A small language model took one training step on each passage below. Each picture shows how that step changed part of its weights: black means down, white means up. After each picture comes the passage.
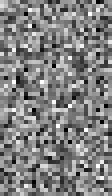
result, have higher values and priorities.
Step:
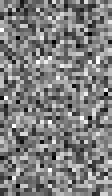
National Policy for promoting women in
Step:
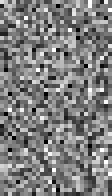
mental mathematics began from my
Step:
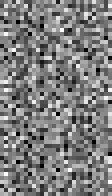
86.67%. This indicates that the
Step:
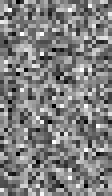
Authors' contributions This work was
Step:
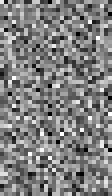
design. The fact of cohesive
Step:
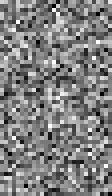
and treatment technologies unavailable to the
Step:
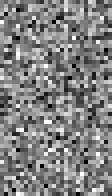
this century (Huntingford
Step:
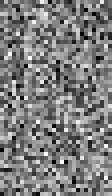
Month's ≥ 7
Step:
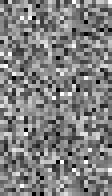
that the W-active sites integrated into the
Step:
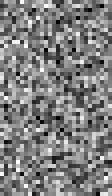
of stylistic devices based on
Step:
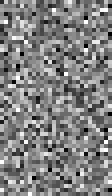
and 5-H); mass spec.
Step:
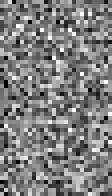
flow variability in Australia is
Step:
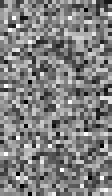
process of international integration, the Government
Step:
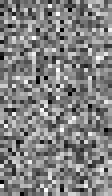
MODIS-Aqua Data
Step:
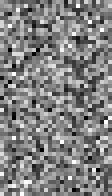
for such couples to separate.
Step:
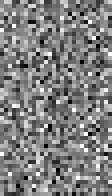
business dictionary, "An
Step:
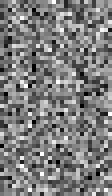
developing countries, mass immunization
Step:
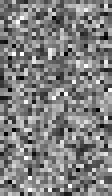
activity, with a concentration dependent inhibition
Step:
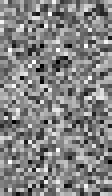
cells/mm³ and a positive
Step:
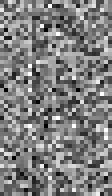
on health and well-being thereby
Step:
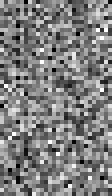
process which encourages physical activity and supports
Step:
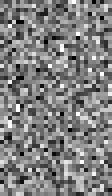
extract was kept in the fridge
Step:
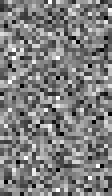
achieving cross ventilation and
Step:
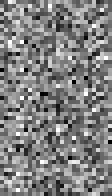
and the business can solve the
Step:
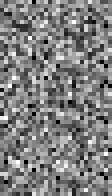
they should conduct a dynamic
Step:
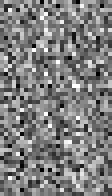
Voltage Source Converter
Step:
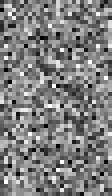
Significance Investments in
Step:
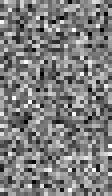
show that: Since 1994, carbon
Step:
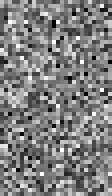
dispersed 20~30nm
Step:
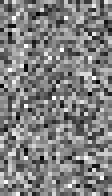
SMEs, and contribute to
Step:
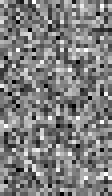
t table of the Risk Perception
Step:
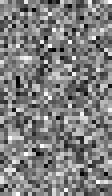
digestive stimulant and
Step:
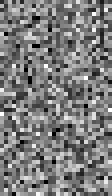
moving over terrain. Such
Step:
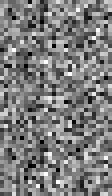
facilitated evidence-based policymaking.
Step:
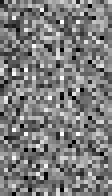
Djebel Druze
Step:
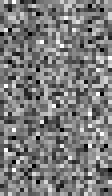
operations management analyze the facilities and
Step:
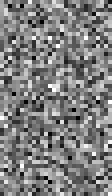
in the dark for 2 hours. The
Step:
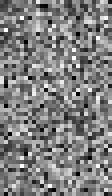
coagulated by magnesium
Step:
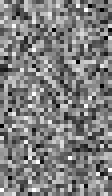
for preparation mapping layouts that
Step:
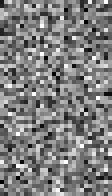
the bottom of the cup does
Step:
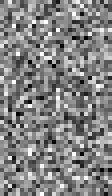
MSE and Chamfer distance as
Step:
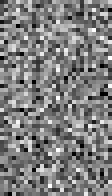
multi-criteria decision aid
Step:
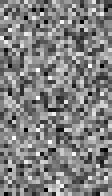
of global climate agreements such as the
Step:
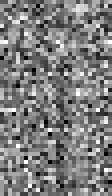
complexes, but that of the
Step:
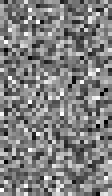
of expertise to confirm that it
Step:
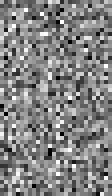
White Paper on the
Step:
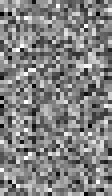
model, codes, documentation,
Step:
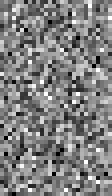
le reçoivent pas
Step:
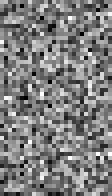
for deepening various branches of
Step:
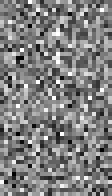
Phase 3: Thawing stage There
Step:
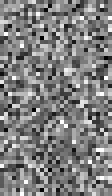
It is conceived as a neutronic
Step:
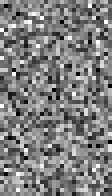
Call #2 Do you have the
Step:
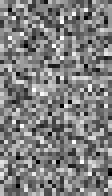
it is refers to Gogo who
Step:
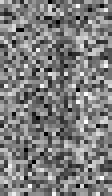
one and its stable complex formation is
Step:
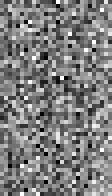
Pendidikan Sultan
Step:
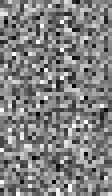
of Sale** - **Deed of
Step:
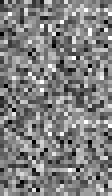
mother should be a senior
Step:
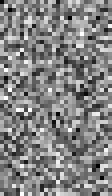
of freedom and non-centrality
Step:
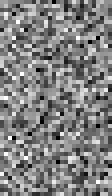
coordination and mobilisation of services.
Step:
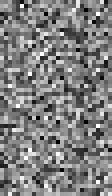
the partner to design an extreme
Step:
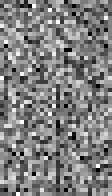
strength of Muslims and
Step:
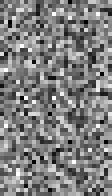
case of the rPETG
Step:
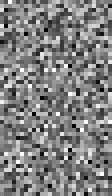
by the dimension values of a
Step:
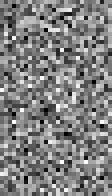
South African universities'
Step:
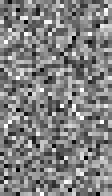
the global burden of disease in
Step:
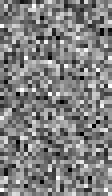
respectively. R/C ratio was
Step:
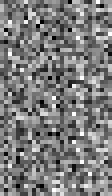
it was revealed that be seen that from
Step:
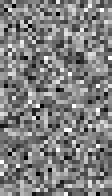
distribution transformers. Considering that most
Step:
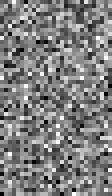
experiment was to study the effects of the social
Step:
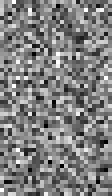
planning. In the future,
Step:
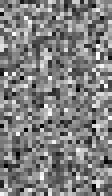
are grown there; the supply of
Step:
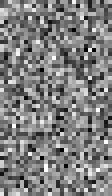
entropies. Since most of these
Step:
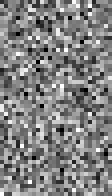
cell lines. N. Xue *et
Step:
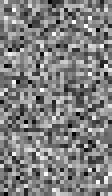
look forward to bringing you
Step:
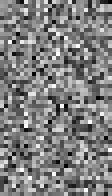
a Known Blood Tonic The
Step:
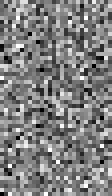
20MWC was started.
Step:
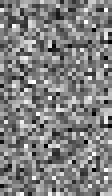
first quarter of 2025, an
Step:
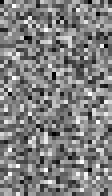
should be taken and treated. This is a
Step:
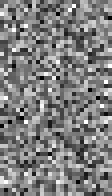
phase of a broad campaign of
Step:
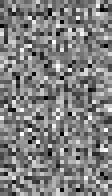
South Caucasus. The
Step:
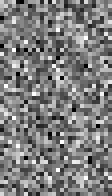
The purpose of this study is to determine the
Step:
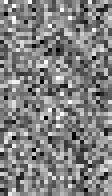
the seal is firmly placed
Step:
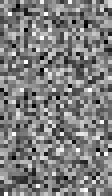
- ii. Teachers should
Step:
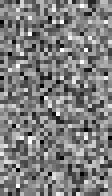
- Repository Webinar
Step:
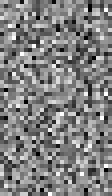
laser sequentially scans the features
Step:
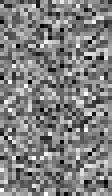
pathogens. Similar observations were reported
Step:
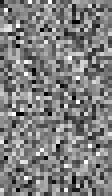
Processing, Document Image
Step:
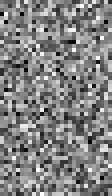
single appropriate diagonal unitary to the
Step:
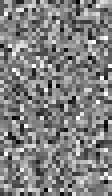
geometry constant for the system. Gel
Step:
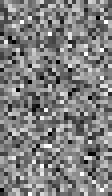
winding 2 or vice versa
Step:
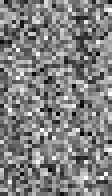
the bundles [13].
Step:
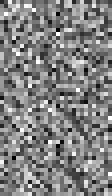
groups. 4.3 Potential of
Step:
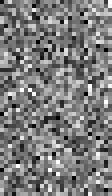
Human (OCH-A;
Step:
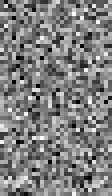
Responsibility Center Structural
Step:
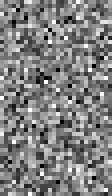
encountered during photolithography
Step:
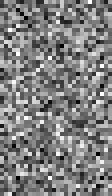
and the injector temperature was 200
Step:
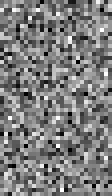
Buchleim R.K.,
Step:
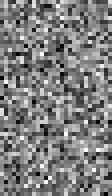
for a believer to kill a
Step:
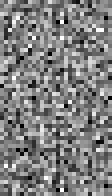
Similar to Miriam,
